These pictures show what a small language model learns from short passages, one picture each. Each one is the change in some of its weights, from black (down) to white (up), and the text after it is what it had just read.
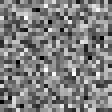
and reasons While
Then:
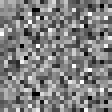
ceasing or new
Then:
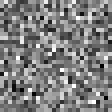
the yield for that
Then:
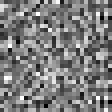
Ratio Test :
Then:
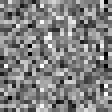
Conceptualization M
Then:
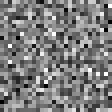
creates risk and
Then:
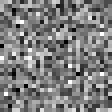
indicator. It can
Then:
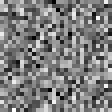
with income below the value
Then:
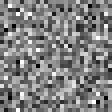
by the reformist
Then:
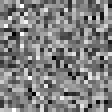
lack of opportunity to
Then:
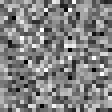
период были
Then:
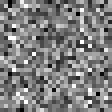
podendo ocorrer
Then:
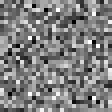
for exhibiting her
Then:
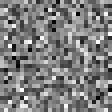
possible solution to drug
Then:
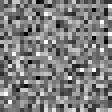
system and clear curve
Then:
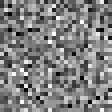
y la crítica en los
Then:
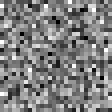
are rolled or
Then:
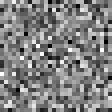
be sold in
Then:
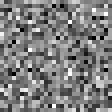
combatir el
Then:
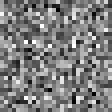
between 1 mm and 10
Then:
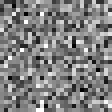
Comparatively more number
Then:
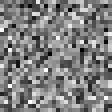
were obtained as Table 2
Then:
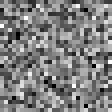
is proposed that the
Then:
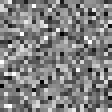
Specific to this
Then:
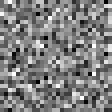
Figure 4. Comparison
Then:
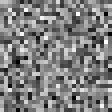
ability to make responsible
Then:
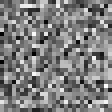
Ciências da
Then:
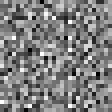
all variables, and the
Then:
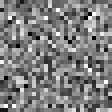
denoted by
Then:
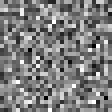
the face of information
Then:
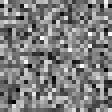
entre os efeitos da
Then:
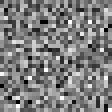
Academic Press,
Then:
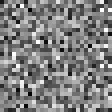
de Estações*”.
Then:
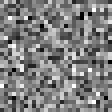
may take the form
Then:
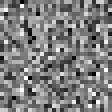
part of the pandemic
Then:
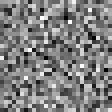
tema, muitas
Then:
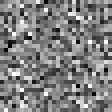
is passed to a
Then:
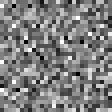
CFRP material,
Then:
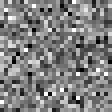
(suv ichadigan
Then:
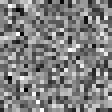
in our simulations.
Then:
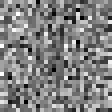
в общественном
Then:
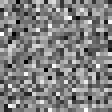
To create a moment
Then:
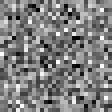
been matched by
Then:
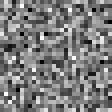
damage which could not be
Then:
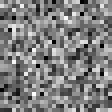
va laboratoriya
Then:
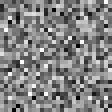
to substantiate the
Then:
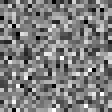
technologies for teaching foreign
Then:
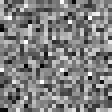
por pelo menos meia
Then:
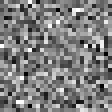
any institution,
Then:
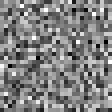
work carried out took
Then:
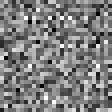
and maintaining a constant
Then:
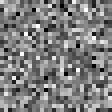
(за часів
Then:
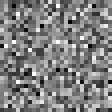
компрессия ва
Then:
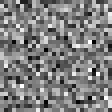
for the formation of resistance
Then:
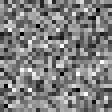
This is a qualitative research
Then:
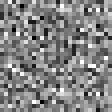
A Multidisciplinary
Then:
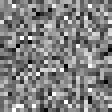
caravan routes
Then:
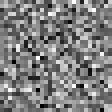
i.e., primary
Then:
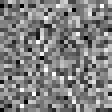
and it is one of
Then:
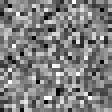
did not interfere
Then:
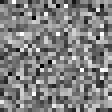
e que futuras
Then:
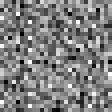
hokimiyat sifatida
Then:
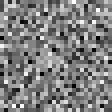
das práticas ESG
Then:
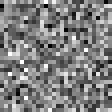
into (13) to
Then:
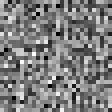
informed about the
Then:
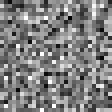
del recuerdo como
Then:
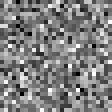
be used to simulate
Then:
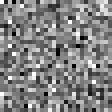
fost finisat
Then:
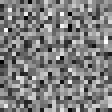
Jahon iqtisodiyoti
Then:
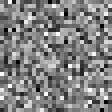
por ser considerada um
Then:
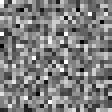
2 perguntas
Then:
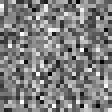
enrolled in the
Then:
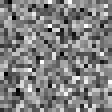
¹. Number
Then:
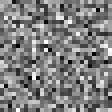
⁵ Zob.
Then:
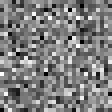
quality assurance,
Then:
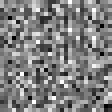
% des cas**. Les
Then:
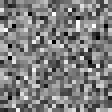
remonte au
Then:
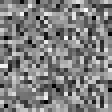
are traded within three
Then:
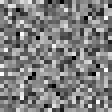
by the nodes.
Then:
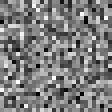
technological issues of the
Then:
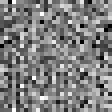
la formación del profesional de
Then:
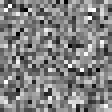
doktrina shaklidan
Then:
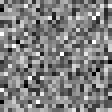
In this paper, we
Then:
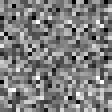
fault. Block
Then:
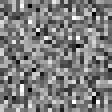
dominated by the feed
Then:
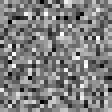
functions A_9 and
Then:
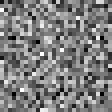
Quanto às classes
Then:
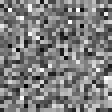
: des entrées
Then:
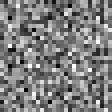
or her name in
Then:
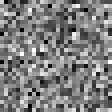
data is constantly
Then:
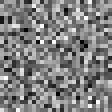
particle of the
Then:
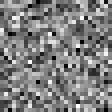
turn poses a
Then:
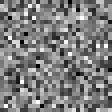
territorial inequality
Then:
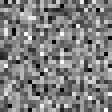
A logistic regression model
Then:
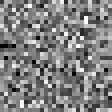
families were selected
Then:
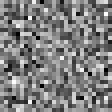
experiments with and without the
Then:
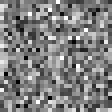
142 patients who
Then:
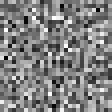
ernst –
